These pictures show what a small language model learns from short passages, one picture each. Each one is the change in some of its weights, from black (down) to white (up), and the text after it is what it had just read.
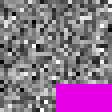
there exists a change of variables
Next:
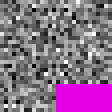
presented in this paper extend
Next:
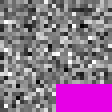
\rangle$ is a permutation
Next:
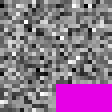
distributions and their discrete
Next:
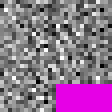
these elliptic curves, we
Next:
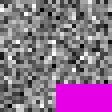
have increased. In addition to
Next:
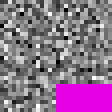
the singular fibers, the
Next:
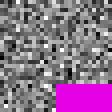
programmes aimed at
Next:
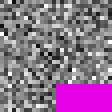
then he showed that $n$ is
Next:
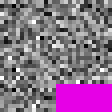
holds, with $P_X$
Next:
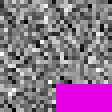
of irreducible
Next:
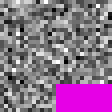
meaningless unless
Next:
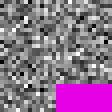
из различных
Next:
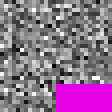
workers. Several *A.
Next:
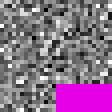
from which it is being cut
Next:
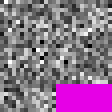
(in black) of
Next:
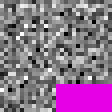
two real-world
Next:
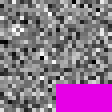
unpleasant behavior.
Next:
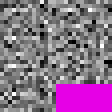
феодализма были
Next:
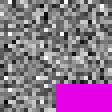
a recent review of
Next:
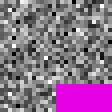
Nazorat uchun
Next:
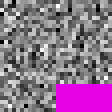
with Its Rank]{The
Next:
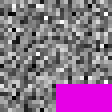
R,$ the restriction of
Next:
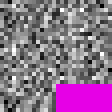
avoid security
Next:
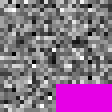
the Accuracy of
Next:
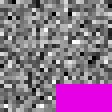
the projection map $p:
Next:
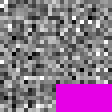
$({\mathbb C}^{n\times
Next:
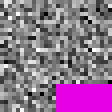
decomposition method based on
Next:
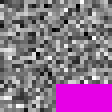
Hence $\pi^{-1}$ defines
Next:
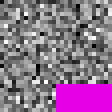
fèces en dehors
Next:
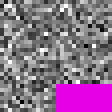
children, all parties
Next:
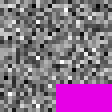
competence.* Тірек
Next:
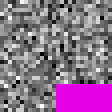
these events contribute zero
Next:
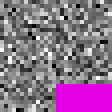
and $\mathbf t_2$ in
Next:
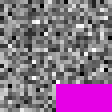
навчання льотного
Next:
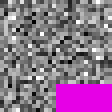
History Atyrau State
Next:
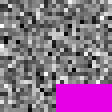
by the slanting angle
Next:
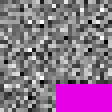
to be interpreted in relation to
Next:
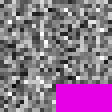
² Mestrando em
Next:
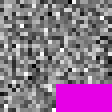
that a subgroup $H \leq
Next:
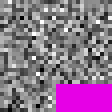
goal of the present work is to
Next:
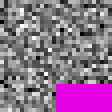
espacial. Cabe
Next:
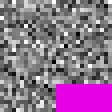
factorization. One way in
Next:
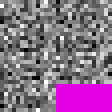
Xoja Ahmad
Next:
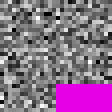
positive integer n_0 such that
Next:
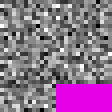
by making plans within a
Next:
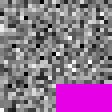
and equivalent safety.
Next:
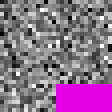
been extended to Higgs
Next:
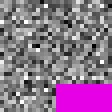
environment completely.
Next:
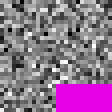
univoque, que sur des «
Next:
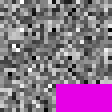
- Prediction: Generates
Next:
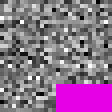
composite structures. Several
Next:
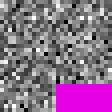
of new technologies
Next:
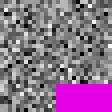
samples. A case for causality
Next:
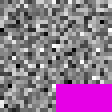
dicho valor numérico
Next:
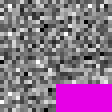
Bahrain – Bahrain
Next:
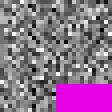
etc. denote absolute
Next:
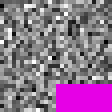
understood as an explicit
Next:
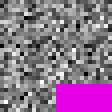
lexical correlates,
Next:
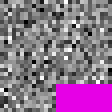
broad applicability of the
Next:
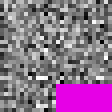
organization*) will not be
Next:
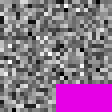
parameters $\mu=1,
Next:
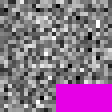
to these variables. \item
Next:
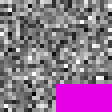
is still expanding, it
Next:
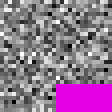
التي تقوم
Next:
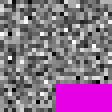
old road was set to be
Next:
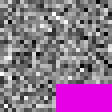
mean annual temperature and
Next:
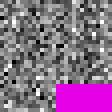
validity of the analysis and
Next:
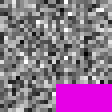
28 days of storage
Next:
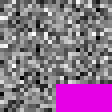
adalah masyarakat
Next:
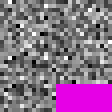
cognition⁷ The
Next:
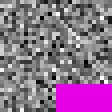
of $\ell$-groups containing
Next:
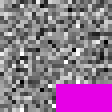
Ўрта Осиё
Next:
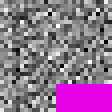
когда Кальвин
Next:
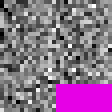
hisoboti erishilgan
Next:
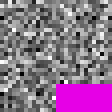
government area of
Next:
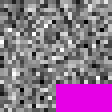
of these initiatives,
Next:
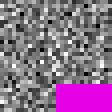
these cancers, forty six
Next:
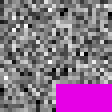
auditor, sehingga
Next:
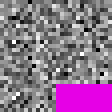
Der Leitfaden ist
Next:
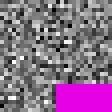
Computed positions of Ti
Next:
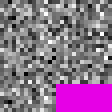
as $r(l)$ where
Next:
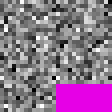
the $G$-space $X$ follows
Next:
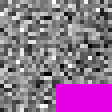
it is impossible to see this in
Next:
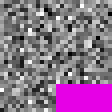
motor de intercepción
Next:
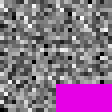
(RDEA). The
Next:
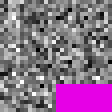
rate. All other variable
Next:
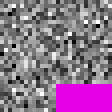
$q$ be a northeast
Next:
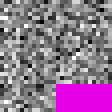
stefane, ferm,
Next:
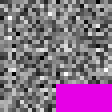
networks and then
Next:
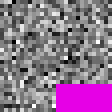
check that $K$ is
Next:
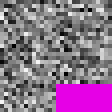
javob beradigan
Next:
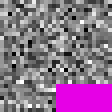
активно формувати
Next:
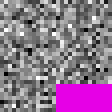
measures taken to protect this
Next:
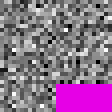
by country experts and desk
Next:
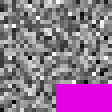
en un alto nivel a
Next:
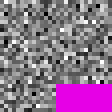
sums. In light of the
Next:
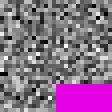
deduce that the following result
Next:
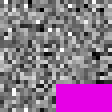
may be possible to store
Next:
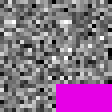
level of significance. Hence,
